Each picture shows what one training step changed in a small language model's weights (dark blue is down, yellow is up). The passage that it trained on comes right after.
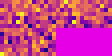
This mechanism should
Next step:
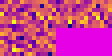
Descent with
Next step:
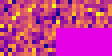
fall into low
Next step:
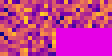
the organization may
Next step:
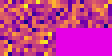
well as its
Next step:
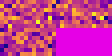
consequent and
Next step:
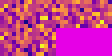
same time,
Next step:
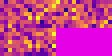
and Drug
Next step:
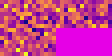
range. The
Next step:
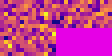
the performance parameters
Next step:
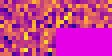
as it does for
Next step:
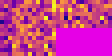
indicated by mean
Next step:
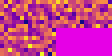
contributions to the
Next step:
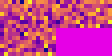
values in the corresponding
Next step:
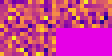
observed in experimental
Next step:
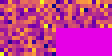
get a
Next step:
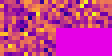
amplitude for
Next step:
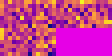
connectivity and
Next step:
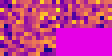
University Press,
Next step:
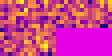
exceed the
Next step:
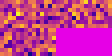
perform multiple
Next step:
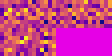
calculate the
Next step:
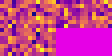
of residence
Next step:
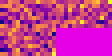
rather than
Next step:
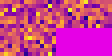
frames appear
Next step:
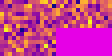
points after
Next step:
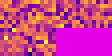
of Some
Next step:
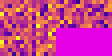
for reselection
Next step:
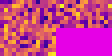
opinion of
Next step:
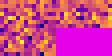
School of
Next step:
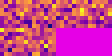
our read depth
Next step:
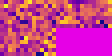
phase when the
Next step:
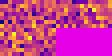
fixed by
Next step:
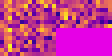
dominates the
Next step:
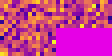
of $U$
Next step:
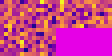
units of
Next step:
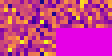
controlling the
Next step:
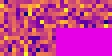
\chi (\mathcal
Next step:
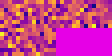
that food
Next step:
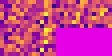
In the absence
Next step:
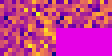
the frequent
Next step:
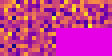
shocks in
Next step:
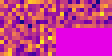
correlation function with
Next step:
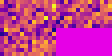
the plant material
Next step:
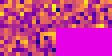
these detection
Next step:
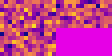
are considerably
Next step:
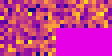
No other
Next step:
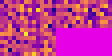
Users are
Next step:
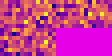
SN is
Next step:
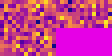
$h$ are
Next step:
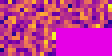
the same data
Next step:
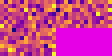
to obtain the
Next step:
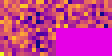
, and maintain
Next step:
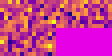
requests or
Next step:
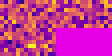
for a simple
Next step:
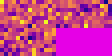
coaster The
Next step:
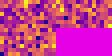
transmission across
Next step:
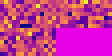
potential hub
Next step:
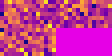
operates in all
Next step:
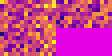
the abundant
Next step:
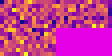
data. The
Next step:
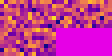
the nonstandard
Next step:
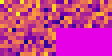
the quality of
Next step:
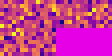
are teachers
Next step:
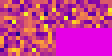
12 percent
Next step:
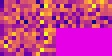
$x$ the
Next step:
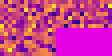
to quantum phase
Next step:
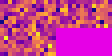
the Markov
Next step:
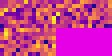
modes of the
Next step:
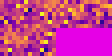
examines the
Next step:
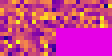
2018) performance
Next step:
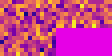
such as {\tt
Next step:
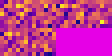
this result is not
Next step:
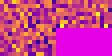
\\ \hline
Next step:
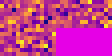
analogy with
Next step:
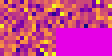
to the realization
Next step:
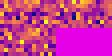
- Yes -
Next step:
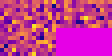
the lattice
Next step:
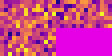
D showed the
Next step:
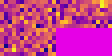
(In both
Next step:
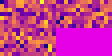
the planet
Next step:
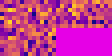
combining a
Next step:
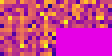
filter size,
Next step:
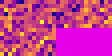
and trading
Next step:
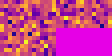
are not used on
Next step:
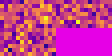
dried and
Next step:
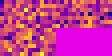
good observables
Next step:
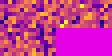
the second band
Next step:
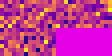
and contributing
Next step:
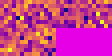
applied, both
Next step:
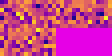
research; -
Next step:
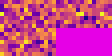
have the following
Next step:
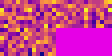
Messages that
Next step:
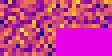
a combination of
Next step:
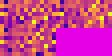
model (included
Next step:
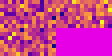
tonic levels
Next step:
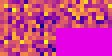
conducted. The
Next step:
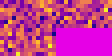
a fair
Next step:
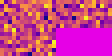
& Standard
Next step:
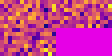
quality is
